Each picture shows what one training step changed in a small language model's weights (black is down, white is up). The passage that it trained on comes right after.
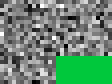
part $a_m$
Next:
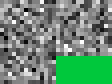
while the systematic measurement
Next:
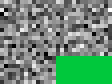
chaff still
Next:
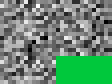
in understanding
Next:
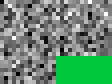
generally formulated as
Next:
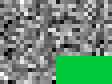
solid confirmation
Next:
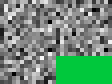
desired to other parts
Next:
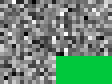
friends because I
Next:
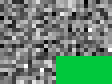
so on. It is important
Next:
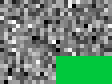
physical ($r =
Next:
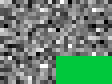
Development of standard
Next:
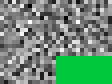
and in the symmetric case
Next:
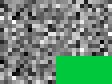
to a single group and
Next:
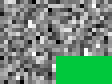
that research groups or
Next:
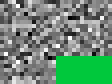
a non-zero
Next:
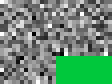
model the prior for
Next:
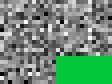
questions need to be
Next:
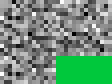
{author} {\bibfnamefont
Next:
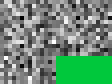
study further helps in
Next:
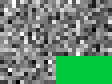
indicate the OO that
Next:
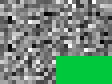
in our attempt
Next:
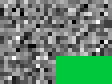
enveloping algebra. The
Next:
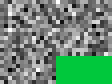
One framework to
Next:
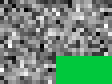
together by the
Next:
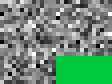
by other research fields.
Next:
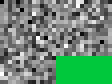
and the qualitative
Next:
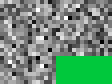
usually increases the
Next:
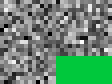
Such simulation methods are
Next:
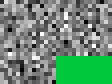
is explained by the
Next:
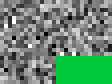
D4.1 were
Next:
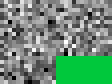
warped cones
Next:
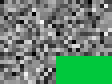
enumerate the graphs
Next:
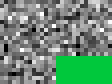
spin up and one
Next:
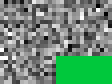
This cross-sectional
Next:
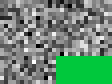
intense}$. Then,
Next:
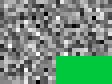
data to this article
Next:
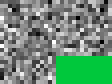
different but predictable
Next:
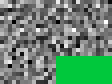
fracture, or it
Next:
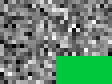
if $I$ is a
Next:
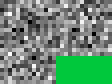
the data comparing
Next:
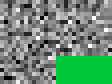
as \begin{equation}
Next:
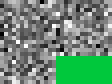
\beta y + \gamma
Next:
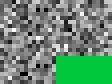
were derived. The
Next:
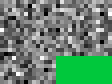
Banach spaces over
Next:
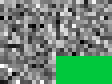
2$ with base
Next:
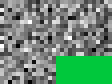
show the possibility of
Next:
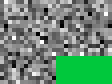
valence state (see
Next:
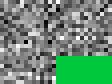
have shown that the wave
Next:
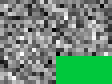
$u$ of a
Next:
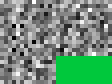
need to be considered,
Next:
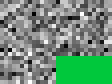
documents the current
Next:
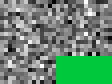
formulas of improper
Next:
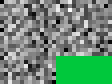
limit function is continuous in
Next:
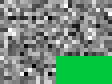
pair member (red
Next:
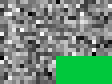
the leading speed
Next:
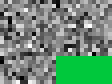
50 ton of the
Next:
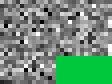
the Central
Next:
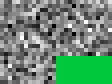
a 1-parameter
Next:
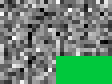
Refinements of
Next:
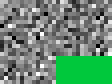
jet simulation.
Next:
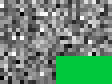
Agrarian University
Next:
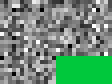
manifold, then it
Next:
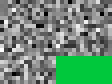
note that correction terms
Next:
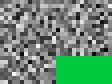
to the construction,
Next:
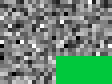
exotic varieties
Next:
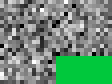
AI model that complements
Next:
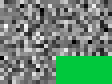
in the community, particularly
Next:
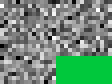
interventions and the
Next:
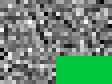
machine was designed
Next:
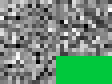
times the mean density of
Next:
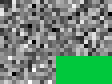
using the exponential
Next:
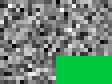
can transfer this problem into
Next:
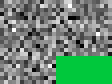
IV. As a result
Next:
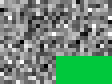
by searching for the
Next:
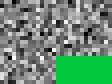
Range profile
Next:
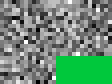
2 shows the results of the
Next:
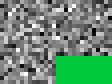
computes the evaluated
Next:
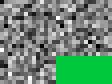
these transition points should
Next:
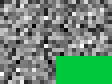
involves infinite
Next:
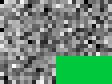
and higher transition probability
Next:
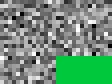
runners are in
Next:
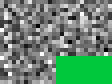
the European
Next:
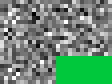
crossfeed from the
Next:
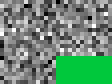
as a function of t and
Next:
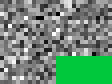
too high in an
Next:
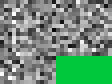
the strength of
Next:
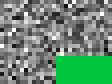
the connection between project
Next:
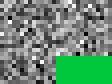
and block level.
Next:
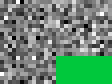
in diamond. This
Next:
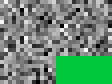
presence in plant
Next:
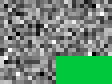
The changes in solar
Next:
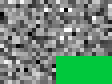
{Level set
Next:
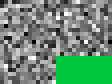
the asymptotic
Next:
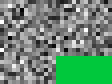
preserves some left
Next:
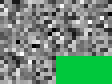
assumption of a
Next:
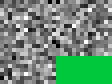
of large area and large
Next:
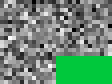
compounds. These
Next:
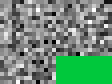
set-up to find out
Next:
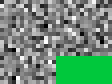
indicates that we are
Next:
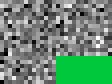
as a critical
